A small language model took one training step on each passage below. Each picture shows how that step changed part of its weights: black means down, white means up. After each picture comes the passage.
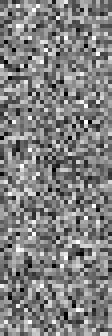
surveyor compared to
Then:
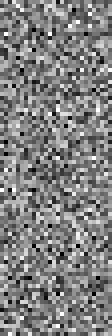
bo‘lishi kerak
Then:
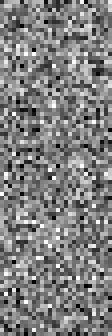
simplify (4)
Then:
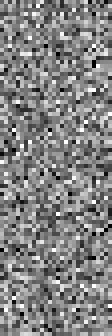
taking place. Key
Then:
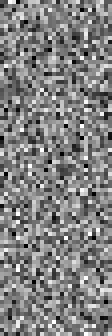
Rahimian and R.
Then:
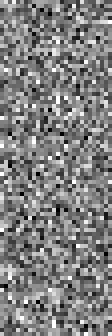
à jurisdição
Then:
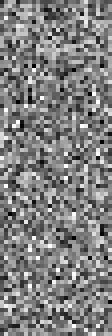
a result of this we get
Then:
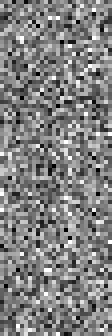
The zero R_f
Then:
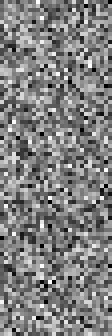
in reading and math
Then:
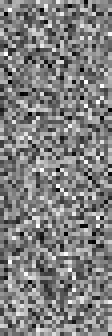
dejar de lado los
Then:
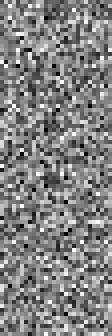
z},$$ the part
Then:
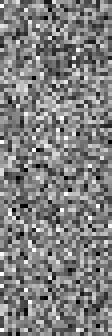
in the calculation of
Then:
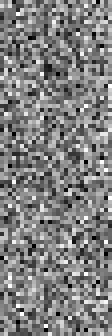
an analytical definition
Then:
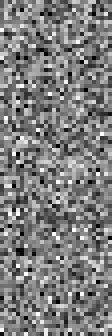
and 6 (4%) have other
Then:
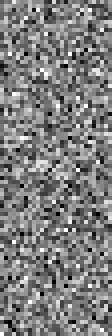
and limit the accessibility
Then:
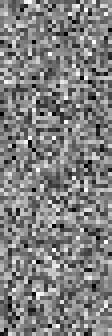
in conjunction with
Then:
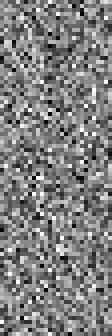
Egypt: The
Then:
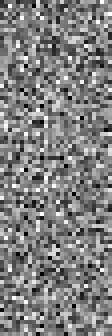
IMPACT OF
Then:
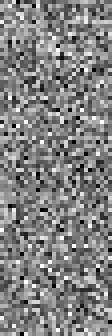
mass communication.
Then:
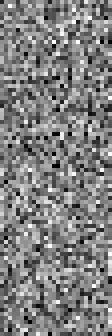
the occurrence of
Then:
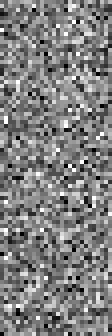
we have compared the simulation
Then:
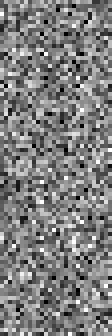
yo’llar bilan
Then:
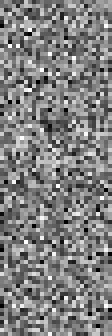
a las cabilas del
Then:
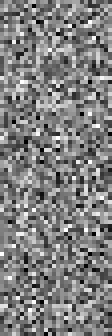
on the nature of material used
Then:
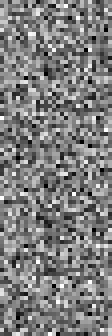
and knowledge imparted to the
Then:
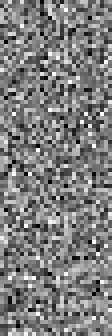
etuvchi moddalar
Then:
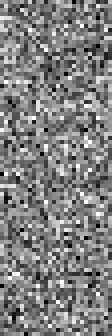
will be a highly sensitive
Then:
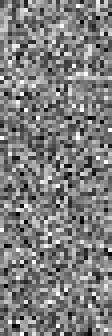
made from 20°C
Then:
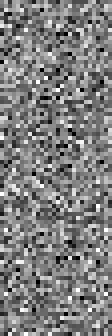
– Samarqand,
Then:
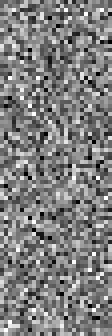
entrega de pacotes
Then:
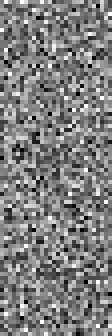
they once trusted during
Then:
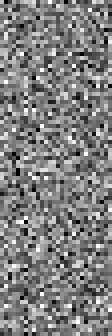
preparation methods can
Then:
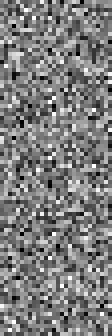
Palmer (ED),
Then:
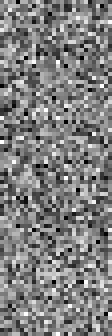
at two different concentrations of
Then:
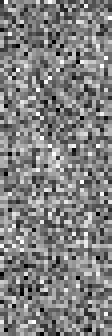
mental. Com uma
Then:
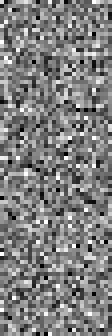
research is the exploration of
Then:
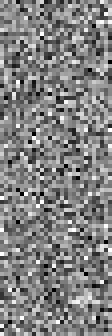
DBC, diameter
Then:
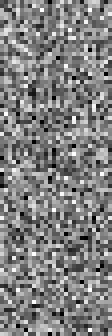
maximum negative
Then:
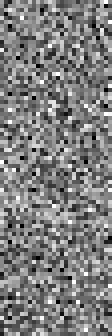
em Matemática
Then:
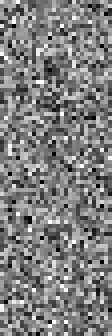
causal inference problem
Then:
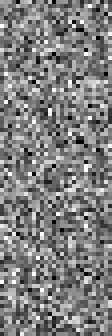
this neighborhood
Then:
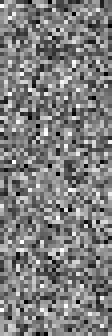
by the connections between
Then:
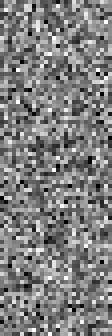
cow milk as
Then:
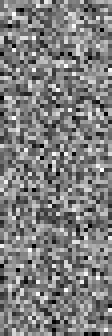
in *Il primato
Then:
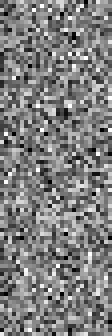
A Tabela 4
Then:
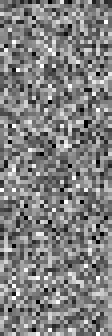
nitrogen flow.
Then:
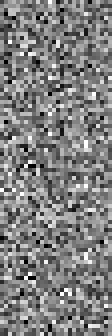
más nodos se
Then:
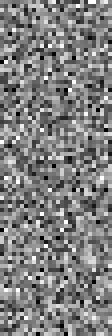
Alam III. Their
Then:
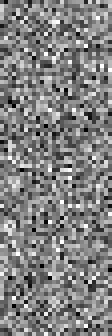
qilindi. Kalit
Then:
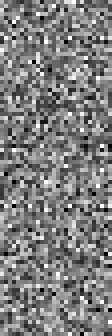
Current Ratio
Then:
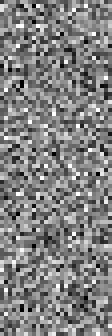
third level, thus we
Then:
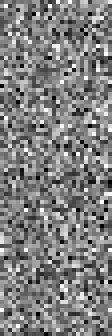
which is saturated with
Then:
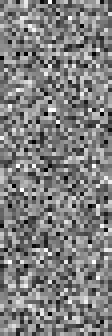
iborat tizim
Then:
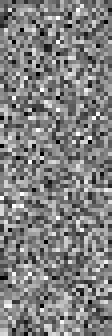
and non-zero while
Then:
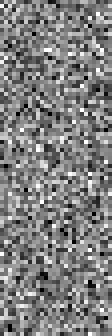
by a British
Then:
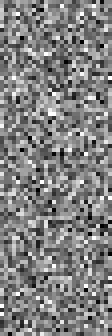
enquanto que, por
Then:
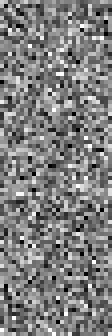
privação de bens em
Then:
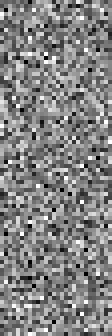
insonning muayyan
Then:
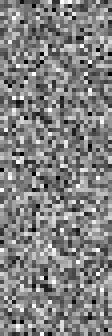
tarixi. –
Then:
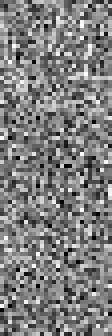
mature and prevalent
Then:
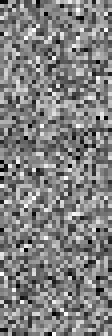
Standard Stock
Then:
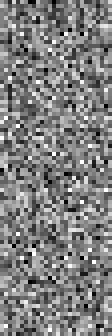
life, n events
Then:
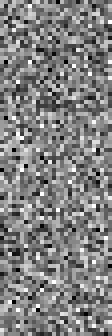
Fig. 7 Actual
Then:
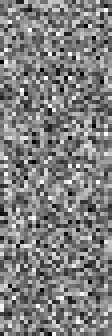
and place names,
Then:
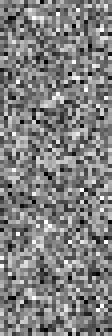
y de gran potencia
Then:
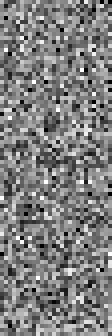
the gelling agent,
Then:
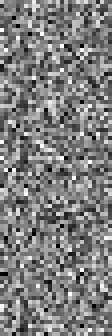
ile Gürcü
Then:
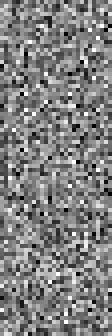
of penicillin
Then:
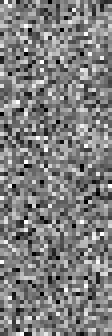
is about 2 times
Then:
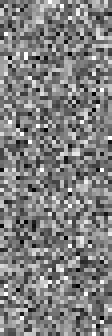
fanni tubdan
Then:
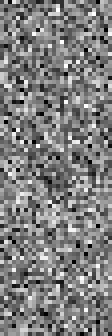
a vertex u is the
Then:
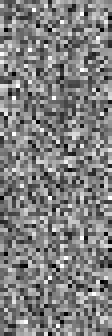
y aquellos que no
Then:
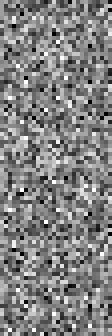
va boshqalari
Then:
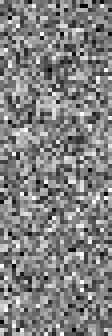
General Studies
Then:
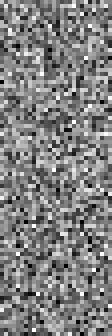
manufacturing process
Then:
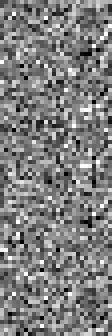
alcance dos resultados
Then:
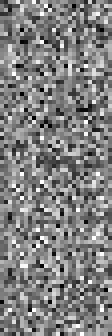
la Escuela
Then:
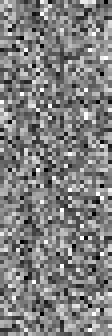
do Citibank,
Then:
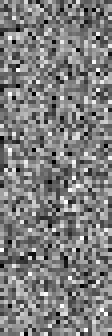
golden yellow
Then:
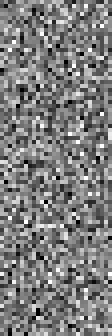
prevalent in various
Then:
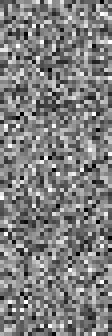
Although recent
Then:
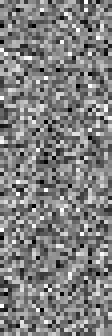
Delamination Fracture
